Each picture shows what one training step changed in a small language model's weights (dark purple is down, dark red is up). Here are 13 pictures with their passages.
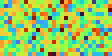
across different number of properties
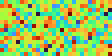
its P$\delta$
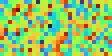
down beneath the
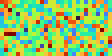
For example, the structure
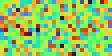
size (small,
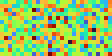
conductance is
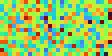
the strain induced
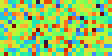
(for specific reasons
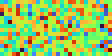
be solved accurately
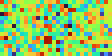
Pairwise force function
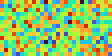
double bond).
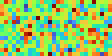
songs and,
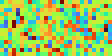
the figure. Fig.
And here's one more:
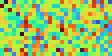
not demonstrating the
